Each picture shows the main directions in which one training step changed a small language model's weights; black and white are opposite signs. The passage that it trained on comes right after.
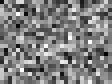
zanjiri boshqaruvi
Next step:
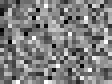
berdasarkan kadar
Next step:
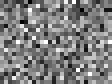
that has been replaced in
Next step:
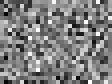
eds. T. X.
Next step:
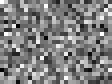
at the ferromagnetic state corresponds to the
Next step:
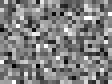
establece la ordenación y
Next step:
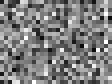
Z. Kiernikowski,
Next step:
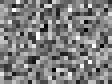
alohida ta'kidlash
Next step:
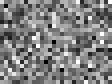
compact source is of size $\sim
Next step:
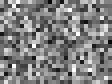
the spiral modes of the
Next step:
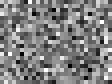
the observed ellipticals metallicity;
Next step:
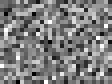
e os impactos no processo de
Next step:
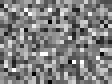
made as part of "Library
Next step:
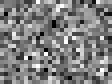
the {\it tgdetect}
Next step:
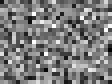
ulkan ifloslik uyumiga
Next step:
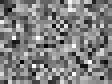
knowing the normal path of development of
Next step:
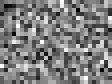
та мощность, которую
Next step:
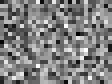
than first derivatives, and is
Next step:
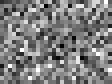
the octet baryons} We
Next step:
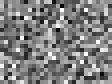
R.; HIRANO,
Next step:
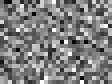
və II variantları
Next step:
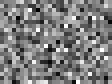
sacrificing the symmetry
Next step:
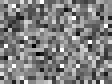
wire where its suppression is
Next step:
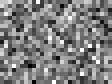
a responsabilidade da organização, o
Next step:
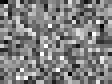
over segments for this level instead of
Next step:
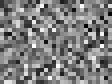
vivenciado um aumento no número de
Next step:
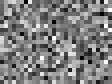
not well described by a neutron star
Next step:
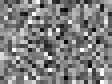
causal Green's function
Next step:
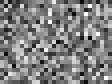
D. (2019). Simulation and
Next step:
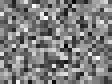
the way to the back-end
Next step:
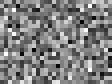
chidamli, u bunday
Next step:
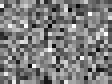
clusters based on ligand -
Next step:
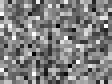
todos los efectos legales. De
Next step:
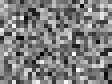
unanticipated social dynamics grounded
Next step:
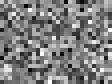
musiqasi o'rtasidagi
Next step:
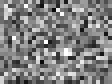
comunidade mostra-se
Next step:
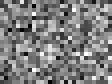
sentir en forme,
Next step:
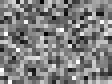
a well-studied model of modified
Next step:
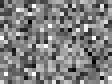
telefon**” (*Hot
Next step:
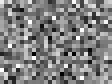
bo'lib, uning strategik
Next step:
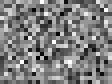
zone definitions. All labels
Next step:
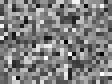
of Transformer-based models are
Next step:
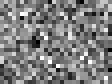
photons and approximately for electrons in a
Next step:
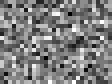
may be more crucial than which
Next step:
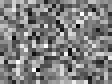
that extremizes L, the necessary
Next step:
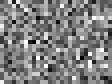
and InAs-InSb
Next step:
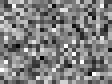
plotted the normalized difference of the specific
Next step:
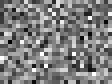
is a file format for
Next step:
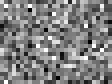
Moyes, C.L.,
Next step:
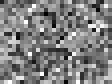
dunia. Untuk itu
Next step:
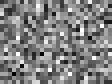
possibilities of a cluster to become
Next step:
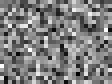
der Einfluss
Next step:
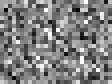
52 yoshdan oshadi, bu
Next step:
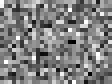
o engajamento social são
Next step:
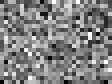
contribution factor $CF_i$ can
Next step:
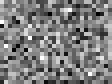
HF results for various hole concentrations
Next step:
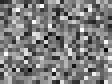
erkinlikka daxldor
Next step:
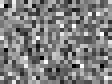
$|\beta|$ as a function of
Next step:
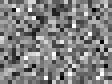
представит свою работу
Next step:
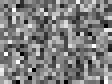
c'est sur ce point
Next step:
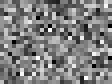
интереса к нему со
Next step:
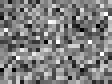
sensor. It exhibits a high
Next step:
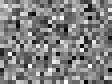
олган субъект
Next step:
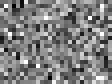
of the term digital economy and its
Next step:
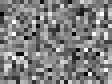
suppressed and the dilaton
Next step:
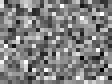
mostraron inconvenientes
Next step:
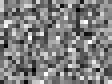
las horas necesarias de
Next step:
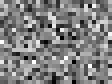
material ${\vec{u}} (
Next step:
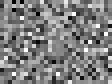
\quad (5)$$ where
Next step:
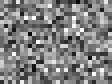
on vaccine effectiveness were
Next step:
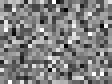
also critical to keep the resource cost
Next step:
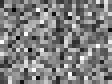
$kT$ for classical
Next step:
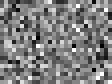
the level correlations for small
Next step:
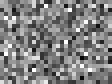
PRX}. While THz-based
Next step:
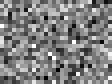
этому, он создает
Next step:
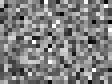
KELTIRISHI MUMKIN
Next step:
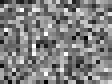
to make best use of the funding
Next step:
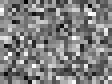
muammosi va ularni
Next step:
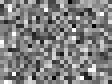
electronic spins, and only the
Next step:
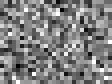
has been made with outcome
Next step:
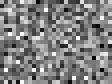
sample, where they typically come to
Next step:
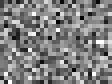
ani jednej
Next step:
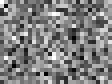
are plotted in addition to the
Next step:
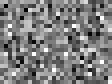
This indicates that estimates of the
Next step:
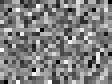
um impacto significativo na saúde
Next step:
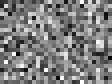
is real and its signature is
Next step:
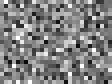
from surpassing the known
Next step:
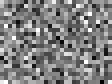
del lecho submarino,
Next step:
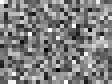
with $\tau > 0$. The dynamics
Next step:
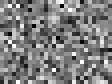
of all WDs and is defined
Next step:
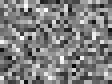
Modern Development»
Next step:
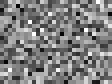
Harmonic structure completion:} The
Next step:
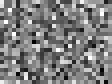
dengan orang pada umumnya.
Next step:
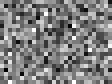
9 човека личен
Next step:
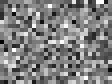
two Steiner points has tension
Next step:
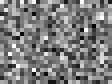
result of differences in the surface
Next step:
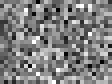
real, el azar suele
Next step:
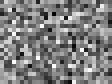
the orbital behavior of the bodies
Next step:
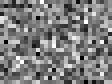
time dependent components of the energy momentum tensor
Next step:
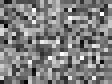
juga permasalahan yang
